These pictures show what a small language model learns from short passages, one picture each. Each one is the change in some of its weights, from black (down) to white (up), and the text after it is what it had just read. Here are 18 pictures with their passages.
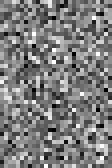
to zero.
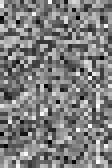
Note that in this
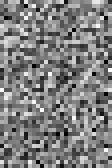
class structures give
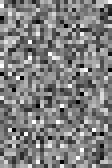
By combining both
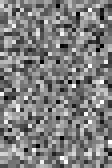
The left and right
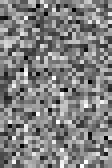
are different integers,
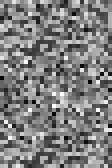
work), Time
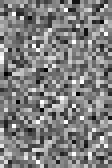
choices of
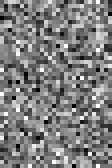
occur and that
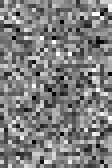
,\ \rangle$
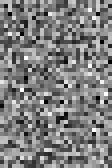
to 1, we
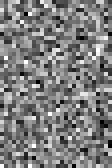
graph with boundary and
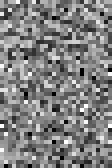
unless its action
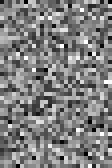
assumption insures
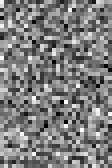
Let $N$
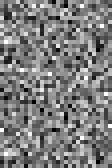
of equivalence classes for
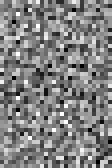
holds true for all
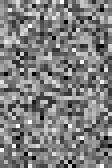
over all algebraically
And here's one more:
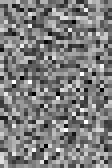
is related to the
